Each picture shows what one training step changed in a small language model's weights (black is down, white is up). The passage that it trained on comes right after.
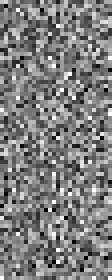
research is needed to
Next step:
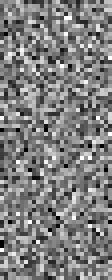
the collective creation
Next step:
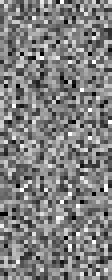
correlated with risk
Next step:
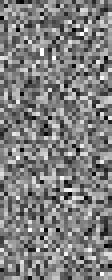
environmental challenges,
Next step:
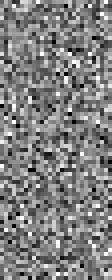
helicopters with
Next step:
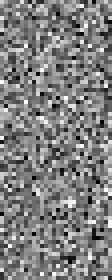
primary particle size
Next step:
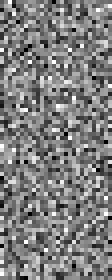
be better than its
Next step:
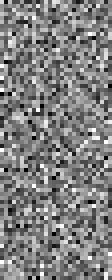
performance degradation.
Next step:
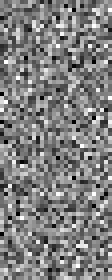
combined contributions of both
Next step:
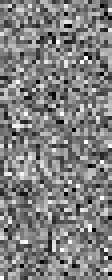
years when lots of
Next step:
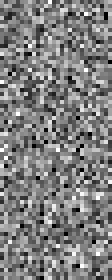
different topics and conducted
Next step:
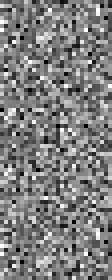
model maps by
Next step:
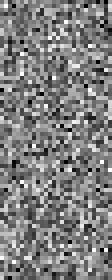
Nagoya University,
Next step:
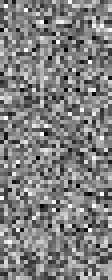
Conference on Decision
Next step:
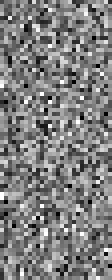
inadequate consideration
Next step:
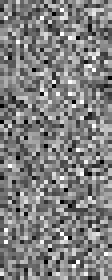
\newline UCA
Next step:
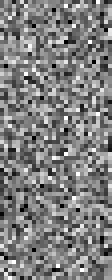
expression for the pion
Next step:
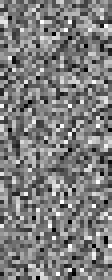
be constructed by three
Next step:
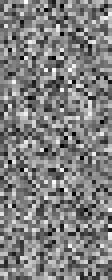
50% of its
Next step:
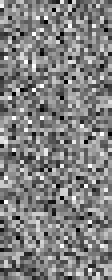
of Law Potential
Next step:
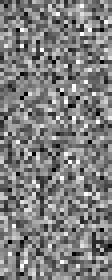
exactly the same
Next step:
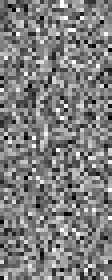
fields. Thus,
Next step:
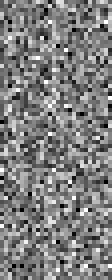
which includes profile,
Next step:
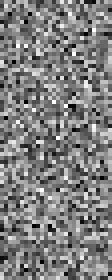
detectors is the
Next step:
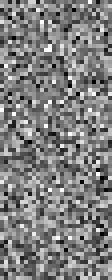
properties of nuclear
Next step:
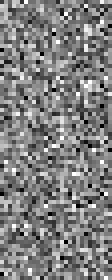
holes being in different
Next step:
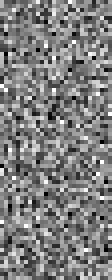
the miniature load
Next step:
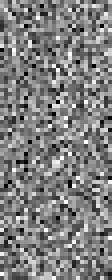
heartbeat. The
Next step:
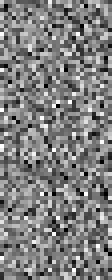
cannot observe a
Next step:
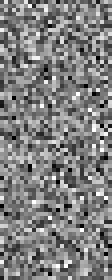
particle, one is then
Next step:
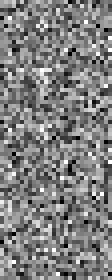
{journal} {\bibinfo
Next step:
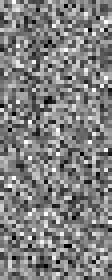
Interaction and
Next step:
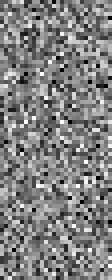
\Big( 2AF
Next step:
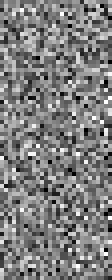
if we assume that the
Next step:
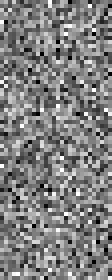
strain. During this
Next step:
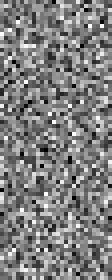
be a more relaxed
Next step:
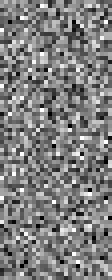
and on the ratio
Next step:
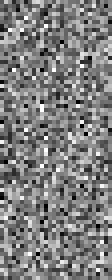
using SPSS,
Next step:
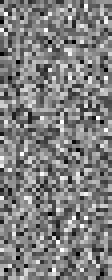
in the course of
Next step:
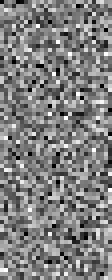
galaxies are
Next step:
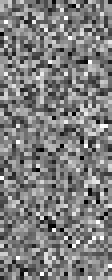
We analyze the
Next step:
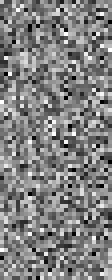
η , of
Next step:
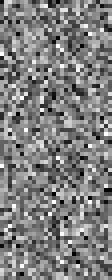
and the muon
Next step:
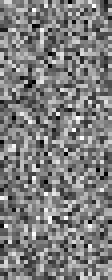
of errors, while
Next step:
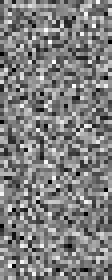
both classical and quantum
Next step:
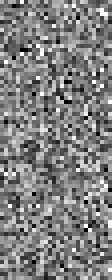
Chem. A*,
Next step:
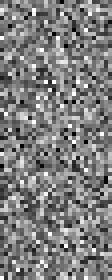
things of their work.
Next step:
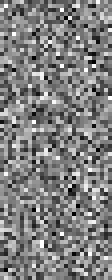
protection training”
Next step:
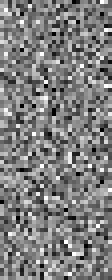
through dimensional analysis,
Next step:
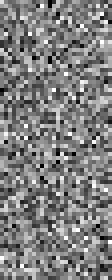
is the stress on the
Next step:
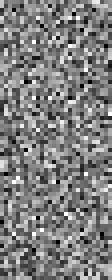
the processor has to
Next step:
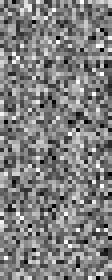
continue to evolve
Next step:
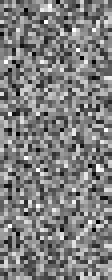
able to use a
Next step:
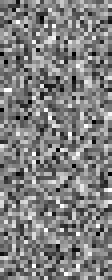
previously not allowed.
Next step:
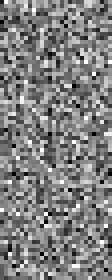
of a certain type
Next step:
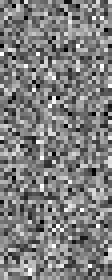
discussions and debates
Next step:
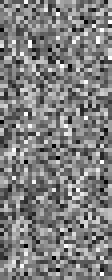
the overall heat
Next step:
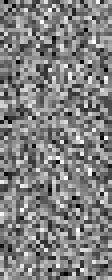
in the library?
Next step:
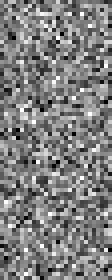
through metabolism of
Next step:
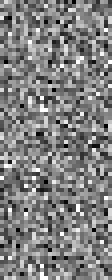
waves, we
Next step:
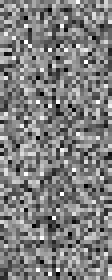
found that although the
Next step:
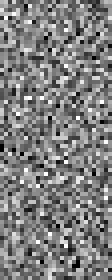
an endorsement of their
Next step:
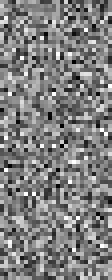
Time sequence for
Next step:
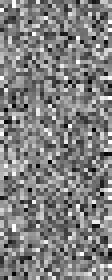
perspectives et
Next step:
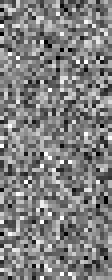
tetramers allows
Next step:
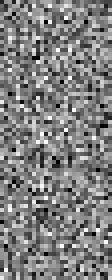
energy dependent analysis) and
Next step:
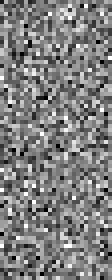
our knowledge) heuristic
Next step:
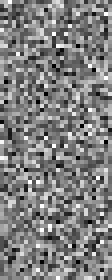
using spin polarized
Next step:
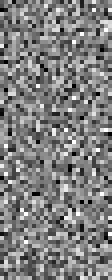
carbon is because
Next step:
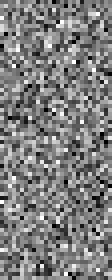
example. Let us consider
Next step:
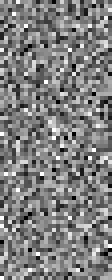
be determined by means
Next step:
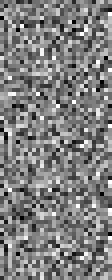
environmental health journals
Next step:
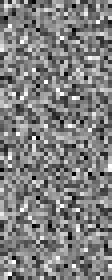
for our theoretical
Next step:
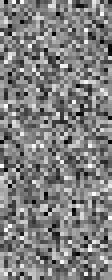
the NICER mission
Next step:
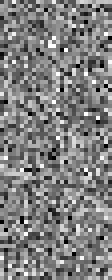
emotional abilities
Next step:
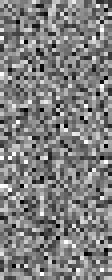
One can see from
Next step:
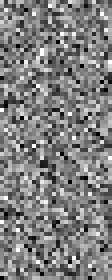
PQ Control
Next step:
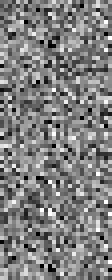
are found in abundance
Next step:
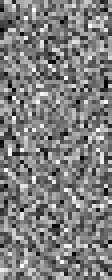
of the complete set),
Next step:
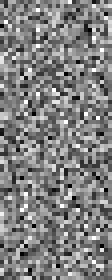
across the transitions
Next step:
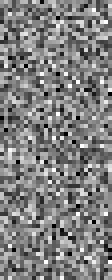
hybrid (The
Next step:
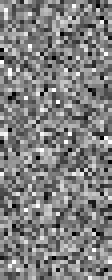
huge construction
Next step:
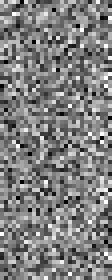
entropy has previously
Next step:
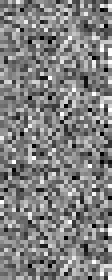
can be conveniently
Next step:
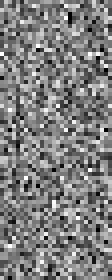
$\delta \bf r$
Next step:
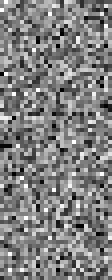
manually controlled as per
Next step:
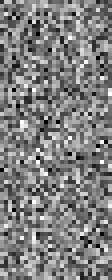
image, and the
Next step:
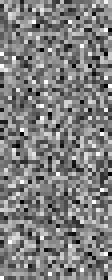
items rated on
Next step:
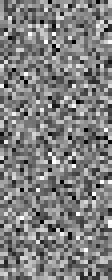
the blasphemy
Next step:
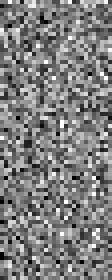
at high concentrations
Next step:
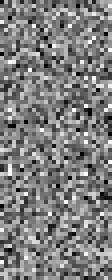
old children of
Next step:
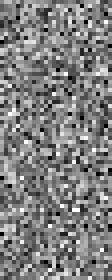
in light of which we have
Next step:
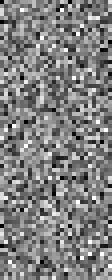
Figure 3.4:
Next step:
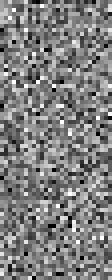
shape model using the
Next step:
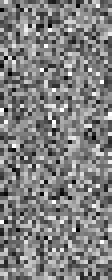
(d), reduced
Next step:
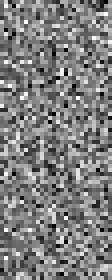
The higher the financial
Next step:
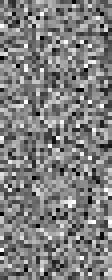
primary data is
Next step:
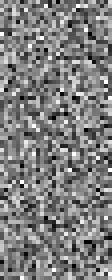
Note that part of the
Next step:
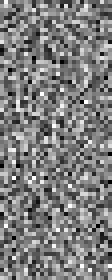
field, a structured
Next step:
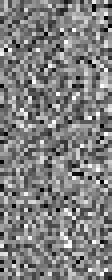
double head
